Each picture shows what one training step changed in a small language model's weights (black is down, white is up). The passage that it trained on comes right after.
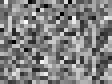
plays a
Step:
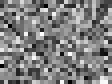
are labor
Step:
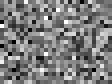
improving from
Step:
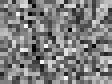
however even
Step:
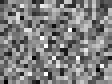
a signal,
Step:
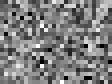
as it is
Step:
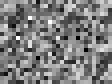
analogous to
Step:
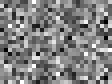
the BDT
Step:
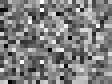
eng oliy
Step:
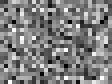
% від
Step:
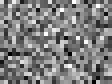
in the narrow
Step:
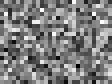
with my
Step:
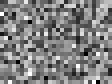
and for two possible
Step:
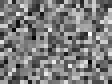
formation in
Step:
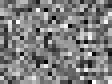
particles are
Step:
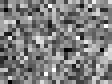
bu "rad
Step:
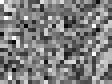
III of the
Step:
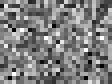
of acid can
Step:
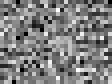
yields the
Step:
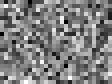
for video
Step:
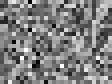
if no measures
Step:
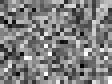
these studies,
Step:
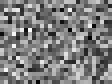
relative measure of
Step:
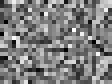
amount of
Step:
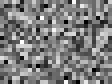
time $T$,
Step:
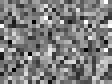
Lacking from
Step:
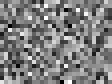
in the studies
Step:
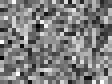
last 3
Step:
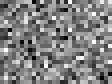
moduli space
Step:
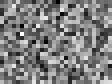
confining phase
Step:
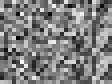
above the
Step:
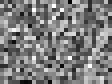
with reliability
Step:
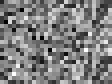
this operation is
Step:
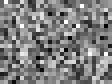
even among
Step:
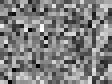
state. The
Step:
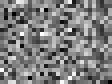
age and
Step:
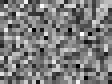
teacher in
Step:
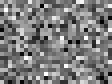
modulation, the
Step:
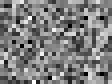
as the atomic
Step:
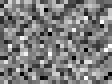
clearance and
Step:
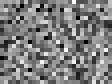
reduced from 4
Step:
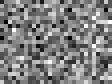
the black
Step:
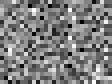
the barred
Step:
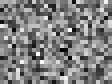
aimed at
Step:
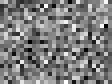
limited range
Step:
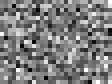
sociales y a
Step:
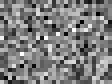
these quasar
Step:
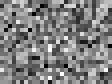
were carried
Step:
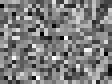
for all of the
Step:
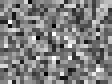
but with a single
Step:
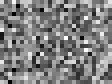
The search for
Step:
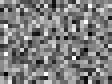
proposed solution
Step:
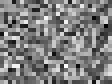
of states
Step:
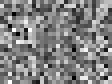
The MTP
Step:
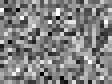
la fase
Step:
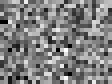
which, in
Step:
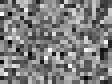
lack of
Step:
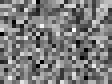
calculated for
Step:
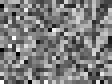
for such an
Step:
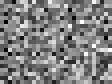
the bow
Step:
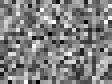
Distribution of
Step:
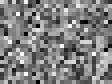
ADR –
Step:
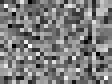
countries with
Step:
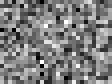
Top decay
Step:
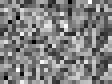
professional development
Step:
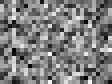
like the one
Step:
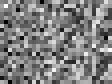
the input
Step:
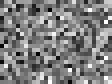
City of
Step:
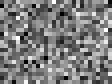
levels of the
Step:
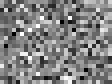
indeed it
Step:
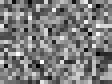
mais nos
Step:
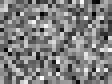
the genetic
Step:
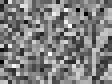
in terms of
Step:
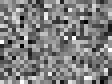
layers was
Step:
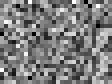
level and nature
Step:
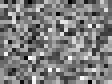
uso de
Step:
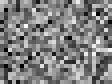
the zero
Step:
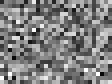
curve calculates
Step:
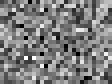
state (7
